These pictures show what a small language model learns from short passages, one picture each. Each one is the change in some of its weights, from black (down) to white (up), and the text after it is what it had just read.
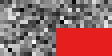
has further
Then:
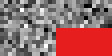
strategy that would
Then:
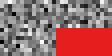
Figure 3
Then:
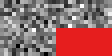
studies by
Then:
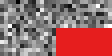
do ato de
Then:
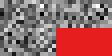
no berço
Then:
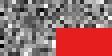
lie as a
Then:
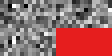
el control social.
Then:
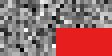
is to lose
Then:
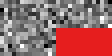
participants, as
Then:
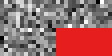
product flow
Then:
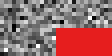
of databases
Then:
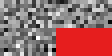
the use of
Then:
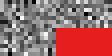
and providing
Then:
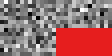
which is the
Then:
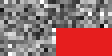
des cantons
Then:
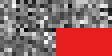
order to
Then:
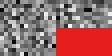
was performed by
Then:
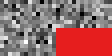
at the top
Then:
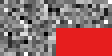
перед нами
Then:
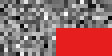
was used in
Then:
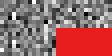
and particle
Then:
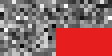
этап в
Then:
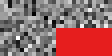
the processes for
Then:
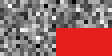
ensure the
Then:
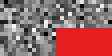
integrity of the
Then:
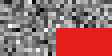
in the field
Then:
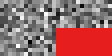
working on
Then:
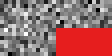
- ta'lim
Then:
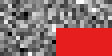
en la nada
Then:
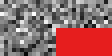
a presentation
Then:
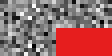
researchers and
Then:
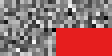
the new and
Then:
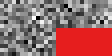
of the training
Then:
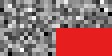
The ir
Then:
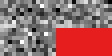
values of u ,
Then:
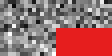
side of
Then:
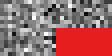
order of
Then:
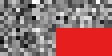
bu har bir
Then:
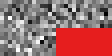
moyen de
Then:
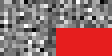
that pain and
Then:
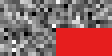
sectors of
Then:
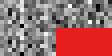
*Journal of
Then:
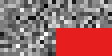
coded as
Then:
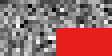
events such as
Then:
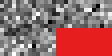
composition was
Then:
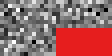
de chaves
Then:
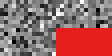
on (i)
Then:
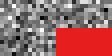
acceptate de
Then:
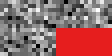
existe un
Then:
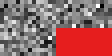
at room
